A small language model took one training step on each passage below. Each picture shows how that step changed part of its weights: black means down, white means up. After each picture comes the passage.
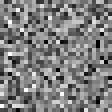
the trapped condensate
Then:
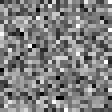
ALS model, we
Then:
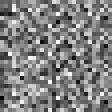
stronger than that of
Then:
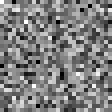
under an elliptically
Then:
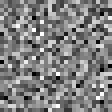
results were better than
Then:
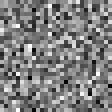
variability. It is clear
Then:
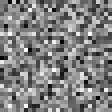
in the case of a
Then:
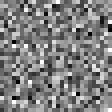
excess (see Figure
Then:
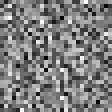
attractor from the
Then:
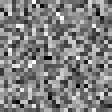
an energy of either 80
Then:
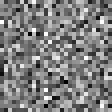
running coupling at zero magnetic
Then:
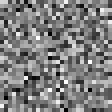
ions in a silicon
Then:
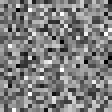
deficits in
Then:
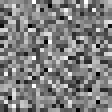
continuously connected to some
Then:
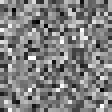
poses a significant
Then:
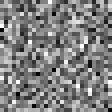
Difference 0.55
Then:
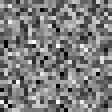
as shown in Table
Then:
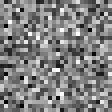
the LFD.
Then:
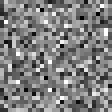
9.7 billion
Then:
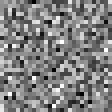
A&M University,
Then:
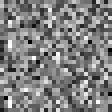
called mixer which can
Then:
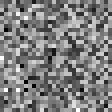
and there is a
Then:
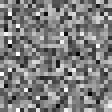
center and there I often
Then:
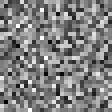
data.} % end of
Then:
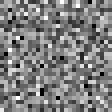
the LHCb
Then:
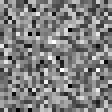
forming degenerate p
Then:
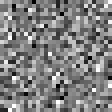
dipole due to
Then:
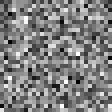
proposal, the
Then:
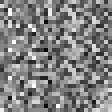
secondary health care facilities
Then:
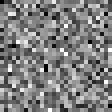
depletion of the
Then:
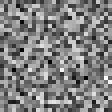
and pregnant women.
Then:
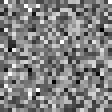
assay, such as
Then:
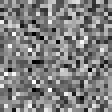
robust ranking metrics.
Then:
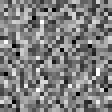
is progressively
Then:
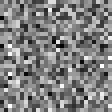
information obtained by the
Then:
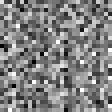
using postural synergies
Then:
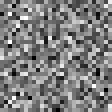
road project that will
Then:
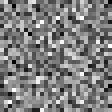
genotypes significantly
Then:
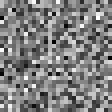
achieving a large array
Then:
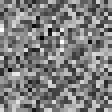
into a perturbative
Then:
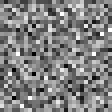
closing arc and the
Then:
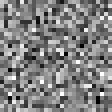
Council receives a
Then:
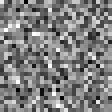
demonstrated that stimulants
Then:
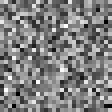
of the conflict ;
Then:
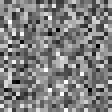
the nonlinear amplifier
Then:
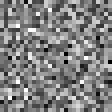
created in high energy nuclear
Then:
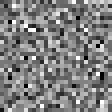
not previously considered,
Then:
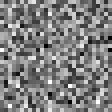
consistent truncation of the
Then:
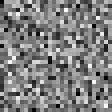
section to doesn't
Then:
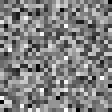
this end, this analysis
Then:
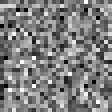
phenomena like the
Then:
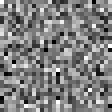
Customer rating
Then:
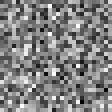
functional investigations, we
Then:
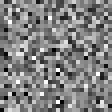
the interview conducted with the
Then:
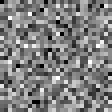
Figures 3a and
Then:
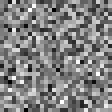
in a bottle
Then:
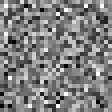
node $i$ has
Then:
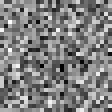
the function returns a
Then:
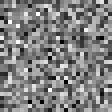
resources to connect and
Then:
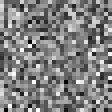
The score here is the
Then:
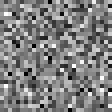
we gave a possible
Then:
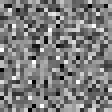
differ from the systemic
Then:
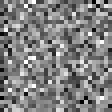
comments that have
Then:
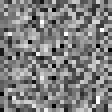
is more just in the
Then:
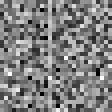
provides a general algorithm for
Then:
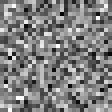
at a glance.
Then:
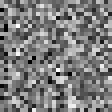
patients with COVID-19
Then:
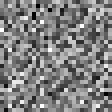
our classification of objects with
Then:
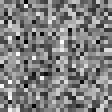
giving a bandwidth of 33
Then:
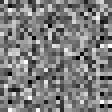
increases soil microbial
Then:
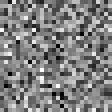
at the current moment they
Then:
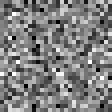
undergoes the least amount
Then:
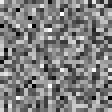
Index Closes from
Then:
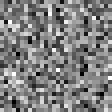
compatibility between
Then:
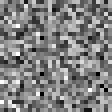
determine associations and
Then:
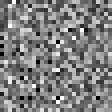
to other popular time
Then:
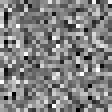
Astronomy, The University of
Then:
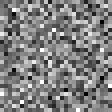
turn, Size of
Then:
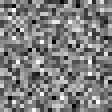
Loss Threshold
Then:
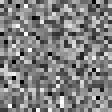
were named following the
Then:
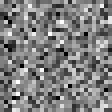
be parametrically
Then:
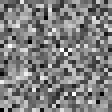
design can empirically produce
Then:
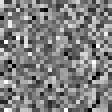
it is useful to investigate
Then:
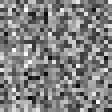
theoretical expectations, a
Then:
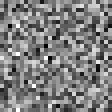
develop a theory based on
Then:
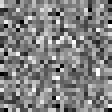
light beam. Additional
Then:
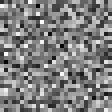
probabilities of inelastic
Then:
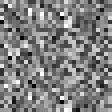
by thermocouples
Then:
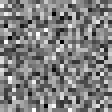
DFAD -
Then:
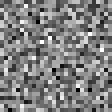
metric formalism the connections are
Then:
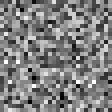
and the mean value was
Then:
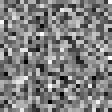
Specifically, the proposed scheme
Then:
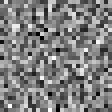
achievements of the
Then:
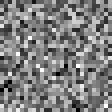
and cost entries
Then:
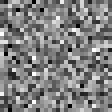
Tiziana Di
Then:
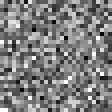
among medical sciences
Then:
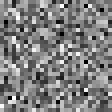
Italian simplification
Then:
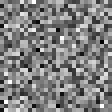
then verify the proof by
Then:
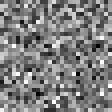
distribution. Finally, we
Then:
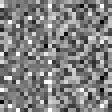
chains. We study the
